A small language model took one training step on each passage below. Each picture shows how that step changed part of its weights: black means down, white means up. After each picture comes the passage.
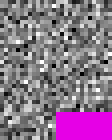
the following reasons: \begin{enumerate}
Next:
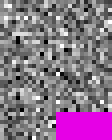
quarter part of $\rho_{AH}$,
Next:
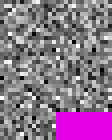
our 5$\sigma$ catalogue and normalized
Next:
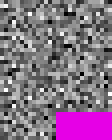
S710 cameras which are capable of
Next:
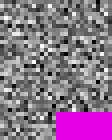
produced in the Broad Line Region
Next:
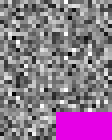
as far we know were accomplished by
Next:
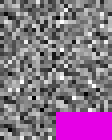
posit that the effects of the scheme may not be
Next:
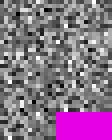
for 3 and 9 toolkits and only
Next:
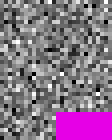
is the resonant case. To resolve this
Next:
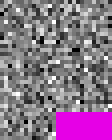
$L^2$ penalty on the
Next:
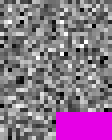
have typical $I-J$ colours around 5
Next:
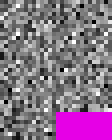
instabilities, suggesting a structural
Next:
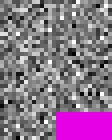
As the current study is focused explicitly on the
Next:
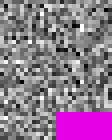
As shown in Fig. \ref{1}
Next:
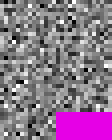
shown in Fig.\ref{fig1} but also for
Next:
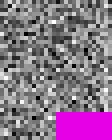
reported in this work would result in a downward
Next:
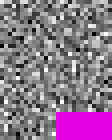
method (see them in discussion section), which will be further
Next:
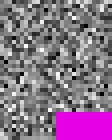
a useful route to IBPV, as the
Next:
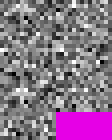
galaxy for this purpose, assuming it has a
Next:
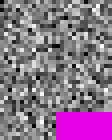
more significantly variable (Damour, Gibbons
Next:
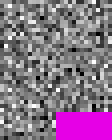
the first order PDO $L$ in
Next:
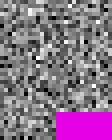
and $2$ bands refer, respectively, to the
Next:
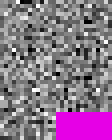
p,t)$ defined in eq.(33). It
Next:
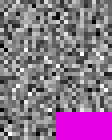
formulae in Eq.~(\ref{variance}) and it
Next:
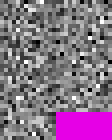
of the dataset (fully-sampled test set
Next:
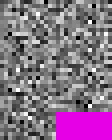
transformations with more freedoms may do this work.
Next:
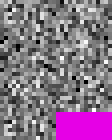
from unusual to cross section terms from one period to
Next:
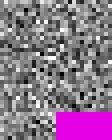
the Monte Carlo step (MCS) of
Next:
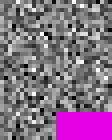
of oppositely charged hadrons, using the
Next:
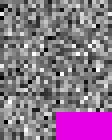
increase with $|\eta|$. Since the resonance cannot
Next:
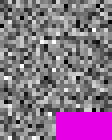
uniformly divide the space. As an example,
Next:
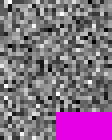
a more non-local operation of the Hamiltonian constraint.
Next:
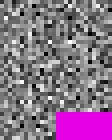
once again use all 1416 data points for our
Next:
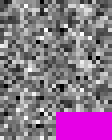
states close to the avoided crossing region,
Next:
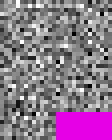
deformation of the reflection amplitudes had already been discussed
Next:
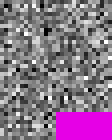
C. Williams (eds.),
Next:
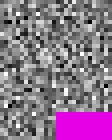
reported for the southern feature, implying some
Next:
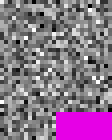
total MDFs are accordingly $n^{({\rm
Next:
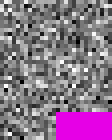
vector $\mathbf{X_i}$ contains the
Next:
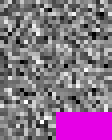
an execution backend that performs the actual
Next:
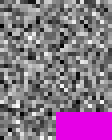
and magnetic separators, making comparisons to the
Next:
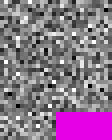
As our results do not vary much between these two cases,
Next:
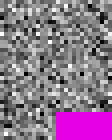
Hadron Collider (LHC)
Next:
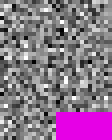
no successful attempts reported to find their solutions
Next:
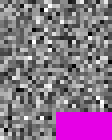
plane using sapphire strip detectors,
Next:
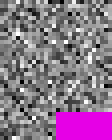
position of the sources compared to the distribution of AGN and
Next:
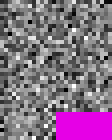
of AGNs and their surrounding environments. These
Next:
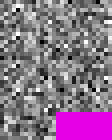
instability window in real neutron stars.
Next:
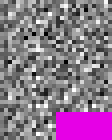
potentials are $-\beta\mu\simeq
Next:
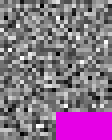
the Kolmogorov-Sinai
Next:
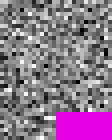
along the main diagonal ($\lambda=\lambda'$) is
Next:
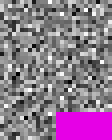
the effect of inverse Compton scattering is important only for
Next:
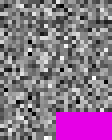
distinctive properties. However, two noticeable
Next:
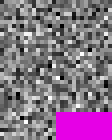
transmit factor for phase compensation with respect to its
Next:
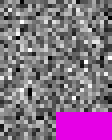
to (\ref{eq:u1norm}), we
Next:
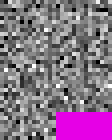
which is a desirable configuration. The
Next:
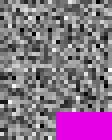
by kinetic inductance of the
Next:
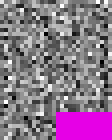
where the sample MSE between two waveforms is
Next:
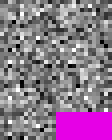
then plotting the dipion mass difference $\Delta
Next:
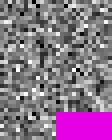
model time-series data. In recurrent
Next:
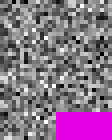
the clicked item is within the top-k
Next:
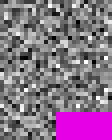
is why observation of those processes will be a clear
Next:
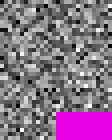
case it suffices to reduce $N$ to a value
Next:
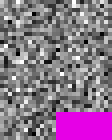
uncertainty). In Figure 2b it can be seen that the
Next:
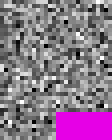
in $\sqrt{s}=8$ TeV pp
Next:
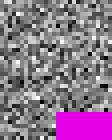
the total angular momentum $\vec{J} =
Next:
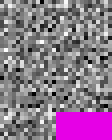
$s'$, although the proof will not be
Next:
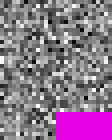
&=u^\mu \left[T D_\mu s
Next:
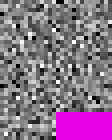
definition is particularly convenient to build
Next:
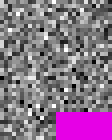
other curves. Unregistered users contribute
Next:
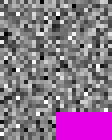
suitable for steep terrains and
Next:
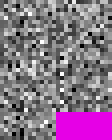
in multicarrier transmission is a key
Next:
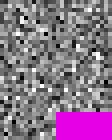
high quality factor (see section 6) is connected to
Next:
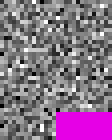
its symbol in the original Catalogues,
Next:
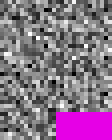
set of tokens as still following the original population
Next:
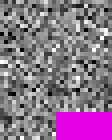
Large Deviation Theory to Extreme
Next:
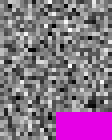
bytecode structures coming from real-world
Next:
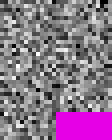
with multiple drones and complex missions.
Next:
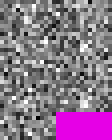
vertices having degree $1$. Clearly,
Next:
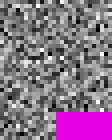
rewritten in fluid like quantities. The
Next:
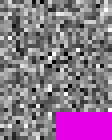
only nonzero heat kernel coefficients for
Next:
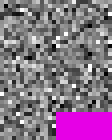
and analyticity of (\ref{freef})
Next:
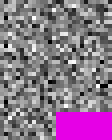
how well isopolar angle contours
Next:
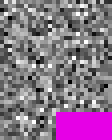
of the breaking scale. The heavy neutral scalars
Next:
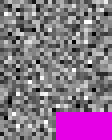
momentum approach to general Schr\"odinger operators. We are
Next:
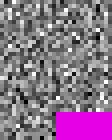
relation to Eynard-Orantin topological
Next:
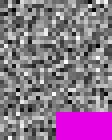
It is clear that the threshold, $f_c$,
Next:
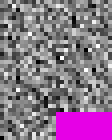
by the BHF results. The central real and
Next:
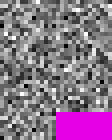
the 3- and 4-flavour scenarios,
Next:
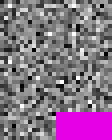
dispersion is fitted to the calculated dispersion (see
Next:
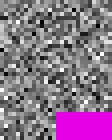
mapping results in compute under-utilization.
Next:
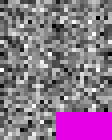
will be deposited within the sufficiently thick and
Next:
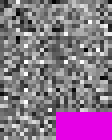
qubit.Calculations were performed with
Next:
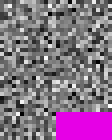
the first \nnlo\ calculation of Higgs boson
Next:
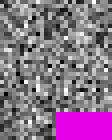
the covering factors. Except for
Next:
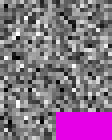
concerned essentially the three replicates from the
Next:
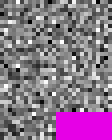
the other scalars in the hadron. Let's
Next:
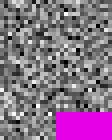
can be consistently factorized. For example, one may
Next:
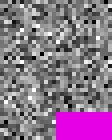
distribution $\Delta$, the idea of the proof
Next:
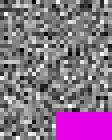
chains, in which $S$/2 degrees
